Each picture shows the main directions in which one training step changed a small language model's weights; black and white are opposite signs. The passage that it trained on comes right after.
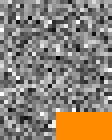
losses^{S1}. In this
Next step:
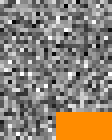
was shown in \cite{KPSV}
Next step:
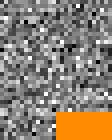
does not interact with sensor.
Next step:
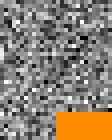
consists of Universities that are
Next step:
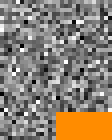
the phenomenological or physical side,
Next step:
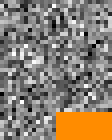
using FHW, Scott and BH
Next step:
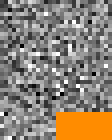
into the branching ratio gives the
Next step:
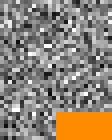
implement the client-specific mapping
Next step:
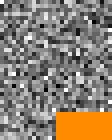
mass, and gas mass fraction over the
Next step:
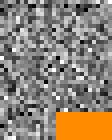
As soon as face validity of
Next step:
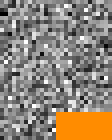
of correctional work for the child.
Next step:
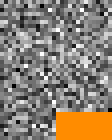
RHE, 5 mV/s |
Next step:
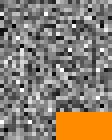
in the same way as it is found in
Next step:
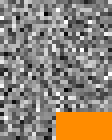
“ n ” is the number of the current
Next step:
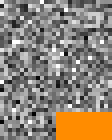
balanced viewpoints,
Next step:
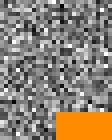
food transportation security.
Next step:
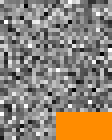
favorable climate for efficient
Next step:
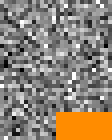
mJy beam$^{-1}$. These values
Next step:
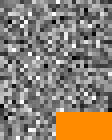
rate was found to be optimum with few
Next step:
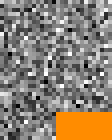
a production system needs to be able to
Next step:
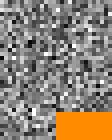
(b) show the partition functions
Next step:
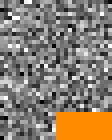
in Figure 5. Defining the initialization
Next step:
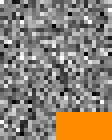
problem, two PID controllers are
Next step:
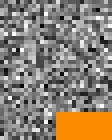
of national labor. He regarded
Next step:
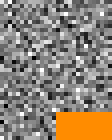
respectively. In the forward pass, two
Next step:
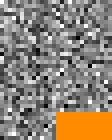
indicate that failing to receive the
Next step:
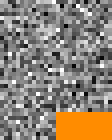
as our data reduction procedures. The
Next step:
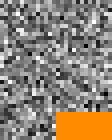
$T$-odd asymmetry here
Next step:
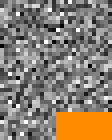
with voice feedback. <ul
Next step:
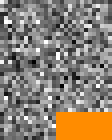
underestimated uncertainties in
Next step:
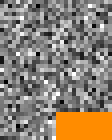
forming stars more vigorously
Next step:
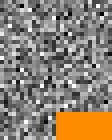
in network-byte order. \item
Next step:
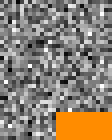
effectively in a team and manage
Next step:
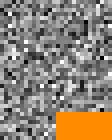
(c) passenger in the rear
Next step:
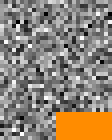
their transformations. To establish a
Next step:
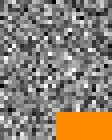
pH 6.8 phosphate
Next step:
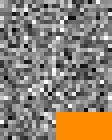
negativity and relative entropy of
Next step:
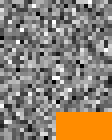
around 7~Mbps. This means
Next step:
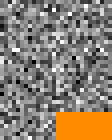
On the other hand, it was experimentally
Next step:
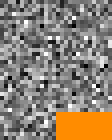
of school heads in
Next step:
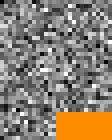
bad cholesterol while increasing
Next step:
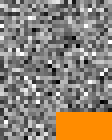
the branching ratios to the
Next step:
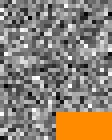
a herbal drink either
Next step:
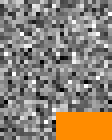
history: Received
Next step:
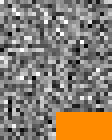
position of the target source.}
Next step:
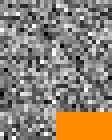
when $\text{AB}=3$. For a
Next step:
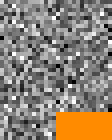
arising from other gas species,
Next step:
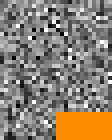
a fault, the user by
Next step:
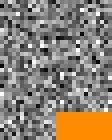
grid $\Omega^d$ to obtain a
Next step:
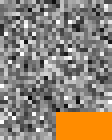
stress responses, which has brought
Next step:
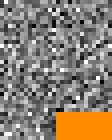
temperature anisotropy and helium
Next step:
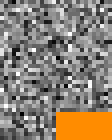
downstream group member,
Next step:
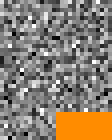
properties for a digital media
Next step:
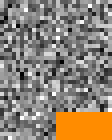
faba beans and barley
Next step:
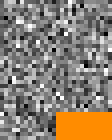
*. Correlation is significant at the
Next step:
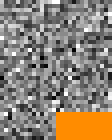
plays in social disability in persons with
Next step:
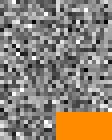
software development. The Local
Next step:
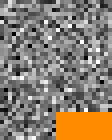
and ATPB encodes the beta
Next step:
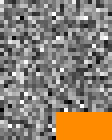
shift affecting the valley
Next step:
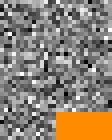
line width=0.1mm,
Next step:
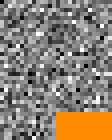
that social interaction are unevenly
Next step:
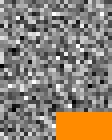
valley degeneracy order).
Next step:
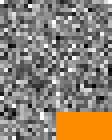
brackets we recognize as the
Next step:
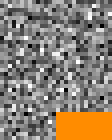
\bm\epsilon$, assuming the joint
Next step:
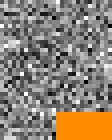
all the variables in the VAR system is
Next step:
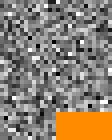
classifiers trained on the
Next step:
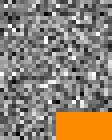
equalizer (DFE) and
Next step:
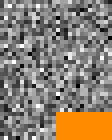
a failure as a wife.
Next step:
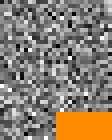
can parametrise its acquisition
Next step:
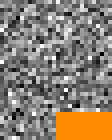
block such as a square,
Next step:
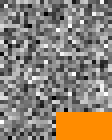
particular issue of an \it individual
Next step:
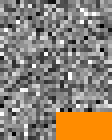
According to the results of research of
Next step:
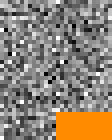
to the mass scale $m$, the memory
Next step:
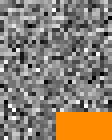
is in generously allowed region and one
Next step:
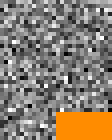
is provided by existence of certain
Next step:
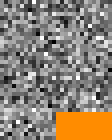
variable type [5]. The aim of this
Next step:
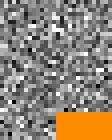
maser towards the observer
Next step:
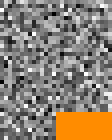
men and women learnt the
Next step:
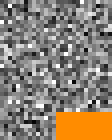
Mg, and Pb) constitute about
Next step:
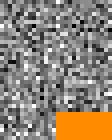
patients of both male and
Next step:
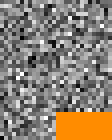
newest European Commission (EC)
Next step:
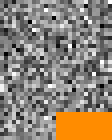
Building on excellence and
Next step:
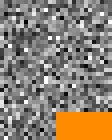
tracking involved monitoring each
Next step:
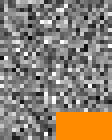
light. To minimize this effect, we
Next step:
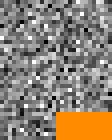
heart directly with a stick, and
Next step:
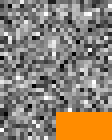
above a critical value. Below this
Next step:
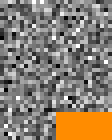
density $\rho_{\rm ICM}$ and the
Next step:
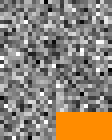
insights into an exuberant fable
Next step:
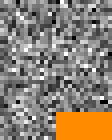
60.2 percent of the public
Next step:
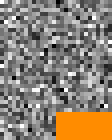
to show that this is not a believable
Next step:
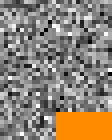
the poisoning rate increases. At
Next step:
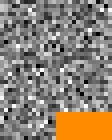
predefined usage patterns or
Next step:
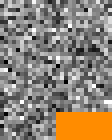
talk much in meaningful way with
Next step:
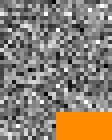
in our modelling enables a systematic
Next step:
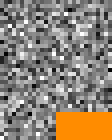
(t_p). \] The scale
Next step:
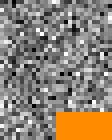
² *The Guardian*
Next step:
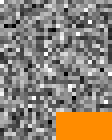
phones, or other similar electronic
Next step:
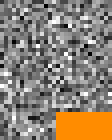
25% of groundwater samples within
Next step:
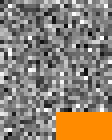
further substantiated by the appearance of
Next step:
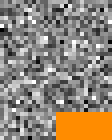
limit, corresponding to a code sequence can
